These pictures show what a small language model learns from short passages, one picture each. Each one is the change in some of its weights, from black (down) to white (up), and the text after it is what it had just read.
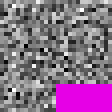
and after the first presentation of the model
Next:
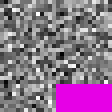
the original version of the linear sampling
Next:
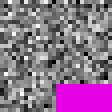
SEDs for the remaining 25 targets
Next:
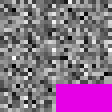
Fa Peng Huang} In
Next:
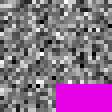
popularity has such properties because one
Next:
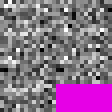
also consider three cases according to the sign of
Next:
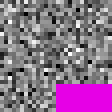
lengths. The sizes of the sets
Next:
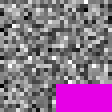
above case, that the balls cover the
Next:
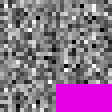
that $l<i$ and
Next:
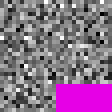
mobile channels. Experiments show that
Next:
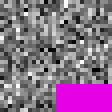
parenthesis we have given the names
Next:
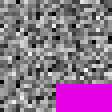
in more detail, it is expected to
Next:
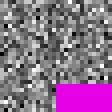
0\}$ and has dimension $1$ for
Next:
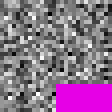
a path from $e$ to
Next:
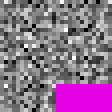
дії цисплатину.
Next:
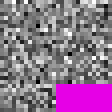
consider a continuous-time linear two area power
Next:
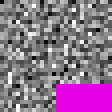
практичні розробки мають
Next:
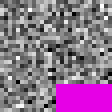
de tabelas e gráficos
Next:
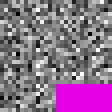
d \sptext{odd,}
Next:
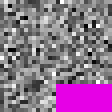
a power-law between 0.1
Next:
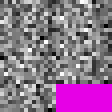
graphically corresponding to that same strip in
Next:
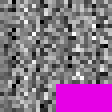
bu tür çalışmaların
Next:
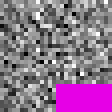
991 Zilhicce Galata
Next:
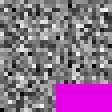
nisbatan qilinur.
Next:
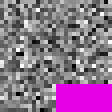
new opportunities to manipulate
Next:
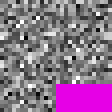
inputs. It strengthens synapses
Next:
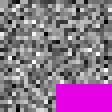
davrlarda ham o‘rtacha
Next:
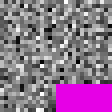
accuracy using only one receiver for
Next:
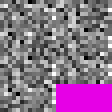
mahalliy va milliy
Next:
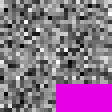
introduksiya qilingan
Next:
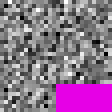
the other nonzero rows, we obtain that
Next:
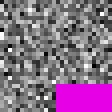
range of biologically feasible
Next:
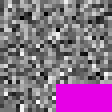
cyclic groups. \begin{problem}
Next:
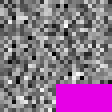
inherent asymmetry in a causal relationship
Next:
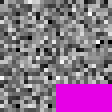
deg$^{2}$ in the sky because
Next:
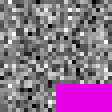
minors are zero, but not
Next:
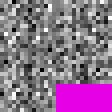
the lower bound. To show the upper
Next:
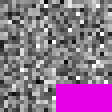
\typ } \le n
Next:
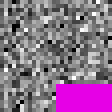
scenarios. \begin{figure}[ht]
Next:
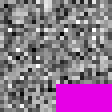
maqsadga qaratilgan
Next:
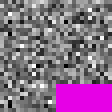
of boundary condition for the numerical evolution is given
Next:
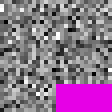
performance and limitations. Finally,
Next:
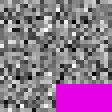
dinucleotide frequencies.
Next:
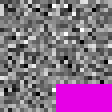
A factor analysis investigation of the Pay
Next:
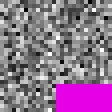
indispensável garantir a
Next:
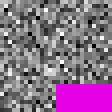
yang menyatakan setuju
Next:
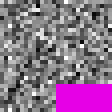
we obtain a distance from the quasar
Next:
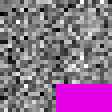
worldlines were also derived in
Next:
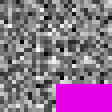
précautionneux sur la nature
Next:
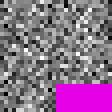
but in the volume around the Sun with
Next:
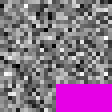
other hand, from Lemma 2.7 we
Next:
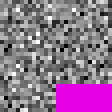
participating orbitals. The left panel
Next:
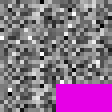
mass accretion efficiency history shown in
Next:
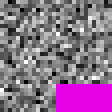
formalism of Tsallis for
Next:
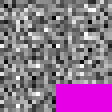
Снижение возвратов
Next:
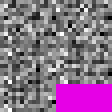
por toda la haz del
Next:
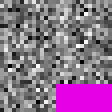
at $\eta_2$ is beyond our
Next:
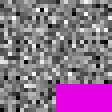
spirit and it is not obvious
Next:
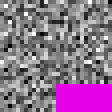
frequency. The latter seems unlikely
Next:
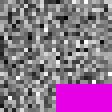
du\,\mathrm dv \Big].
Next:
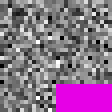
Bernal and S\'anchez in
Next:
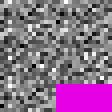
Temuan ini sesuai dengan
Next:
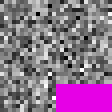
PCA} \end{align} along
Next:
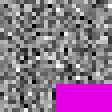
mídia impressa,
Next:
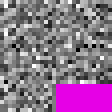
both theoretically and experimentally. In the
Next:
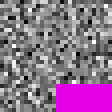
even compared with the 1D variants,
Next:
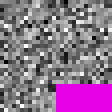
quarks distributed in different BO
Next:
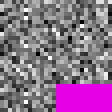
Structure, Randomness''
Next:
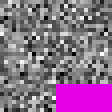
${\mathfrak g}$ be the Lie algebra of
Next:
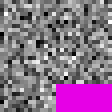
Also, we have \begin{align}
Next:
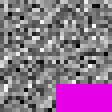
ini yang berdampak pada
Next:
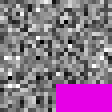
\eqref{eq:dist}, we have
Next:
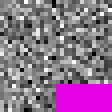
$V(\Gamma) \defeq
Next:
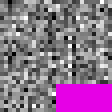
$i$, randomly distributed in
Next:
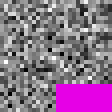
the system dynamics. The reason for that lies
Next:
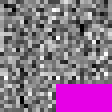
decays, $\varepsilon^{2}_{\rm
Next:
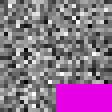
consists in 105 elements. Taking all
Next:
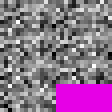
результатом исследования является
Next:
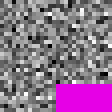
С тех пор не только
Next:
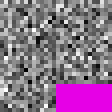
overlap between reports from different sources.
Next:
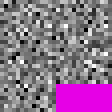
Какова вероятность
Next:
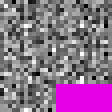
has been exploited. If we assume for
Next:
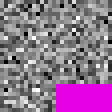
e produção, ao desenvolver essas
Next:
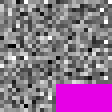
two sample sets, including strings. It
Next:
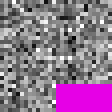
mini-jets, examining their
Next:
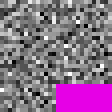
point of view the current Internet is not
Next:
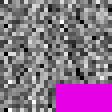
performance, and 3 out of the 26 had
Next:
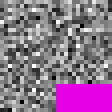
by the inclusion of the Fermi pressure. As
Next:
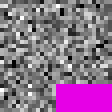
Jeans length is always resolved.
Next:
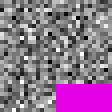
channel w.r.t. the strong
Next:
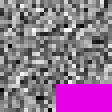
three different redshifts, we draw together the
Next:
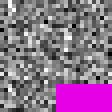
around an arbitrary close loop $\Gamma$ is
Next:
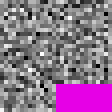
with larger crystallites and a
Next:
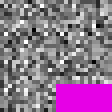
yapılmış klinik
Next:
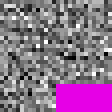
and \emph{reproducibility},
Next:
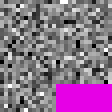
interactions, we have soft gluon
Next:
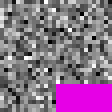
compact from $H^1(D)$
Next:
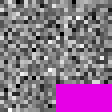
expected high photon rates of up to
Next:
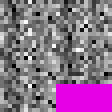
Carol Gilligan in
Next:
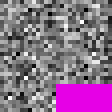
assume that $\xi$ is stationary
